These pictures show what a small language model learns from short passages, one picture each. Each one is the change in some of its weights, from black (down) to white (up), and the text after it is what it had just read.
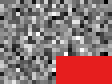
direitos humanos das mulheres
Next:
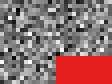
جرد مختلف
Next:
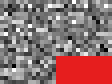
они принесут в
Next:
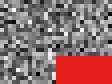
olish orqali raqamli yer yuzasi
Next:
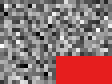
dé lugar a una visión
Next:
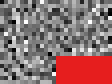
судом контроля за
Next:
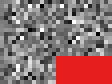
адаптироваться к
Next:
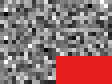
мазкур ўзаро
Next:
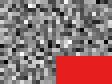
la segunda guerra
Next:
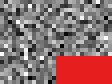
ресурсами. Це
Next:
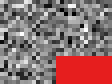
wywodu w
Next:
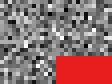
значительное количество
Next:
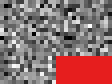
Based on data in
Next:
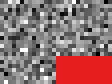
маълумотларни уларга
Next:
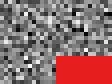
evaluation, and management of
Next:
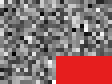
stability and development.
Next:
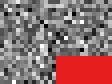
шу объектда
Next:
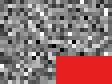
Wie teilt sie
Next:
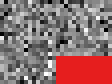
Guilford Press. -
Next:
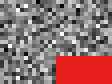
leksik bilimlarni,
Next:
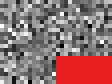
ativo paracetamol
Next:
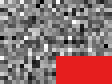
organizmi uchun normal
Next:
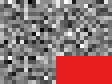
Committee of
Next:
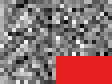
nazorat qilinishi kerak.
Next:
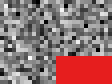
qilishga urg'u
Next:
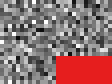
Einstellungen aller
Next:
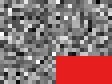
horários das aulas
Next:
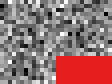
keng joriy etish" borasida
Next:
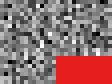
tecnologia, processos e pessoas
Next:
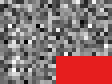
Netz: Vier
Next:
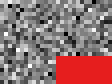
електронними документами
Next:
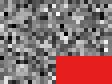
ont conduit à une
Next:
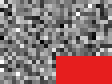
hol sanaladi. Har
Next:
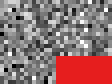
oleh beberapa
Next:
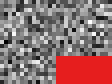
requisitos do alimento
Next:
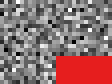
طیف به این
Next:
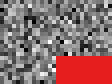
References: 1.
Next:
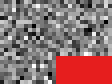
contexto da pandemia de
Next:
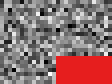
rien à avoir avec
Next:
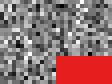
Tajriba dalasi
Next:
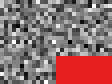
De rituales y
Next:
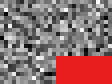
de reconocimiento como seres
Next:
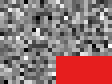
engillashtirishi kerak.
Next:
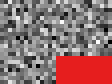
образом, методологический
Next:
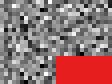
«devote /
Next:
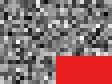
de pessoas e, mais
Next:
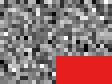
amalga oshirish, kredit
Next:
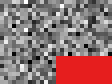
asosiy ishlab chiqarishdan,
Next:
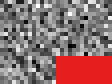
в части закрепления
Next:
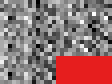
sonrası ilk
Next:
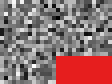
quanto no filme. O
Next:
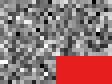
kompetensiyasini rivojlantirish
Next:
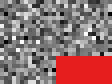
este valorificată în
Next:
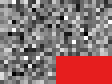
dessas limitações, o
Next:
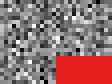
Formula brută
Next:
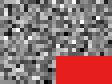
правові норми,
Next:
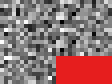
застосовувати лише до
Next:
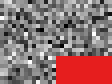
que en nombrarlo
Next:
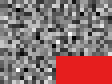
schrijfwerk -
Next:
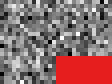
4: Importância do
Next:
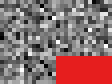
mexanik uzatuvchi
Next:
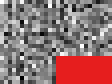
din bisericile
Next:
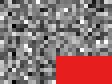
war nicht der einzige
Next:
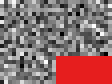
identificar as necessidades
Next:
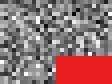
políticas públicas que abordem
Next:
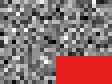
de encontro com as
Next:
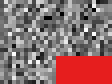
de HTRDS como
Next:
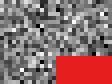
kutmoqda edi.
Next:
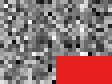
metodlardan foydalanib dars
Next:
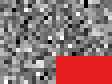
important that companies
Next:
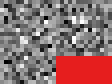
представляют разные
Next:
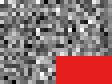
de educar forem
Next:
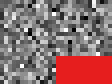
de medicamentos, terapias
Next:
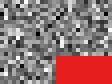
disparos en primera
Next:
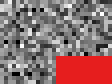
en algún aspecto de
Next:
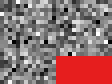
un modelo de rendimiento
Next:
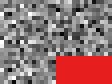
bir biçimde
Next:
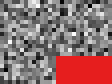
den Rotrandigen
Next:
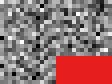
odatda kirish,
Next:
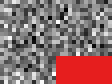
estímulo para que o
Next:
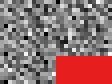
che ai più
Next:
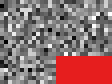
Transfer Pricing
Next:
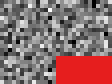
структур галузі
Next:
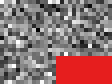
ongida anchadan
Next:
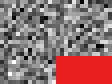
> Labour
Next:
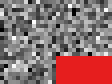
dilakukan dengan 2 tahap yaitu
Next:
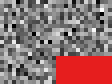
provinciales en
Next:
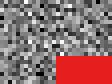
noturnos um dos
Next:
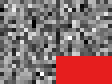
adabiyotlar: 1.
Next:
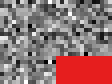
communisme des mesures
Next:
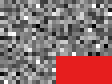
Beispiel das
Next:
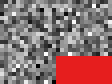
forma parte de las 5
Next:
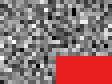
memilih skala usaha,
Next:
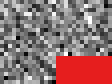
da sílaba a
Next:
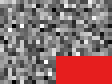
la izquierda se
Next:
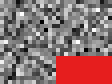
dhe grupeve të
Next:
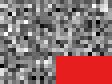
янги рақамли
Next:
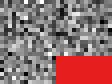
din Moldova.
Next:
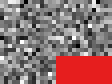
bir marotaba ishlab
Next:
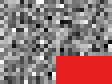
yaratishda ham muhim vosita
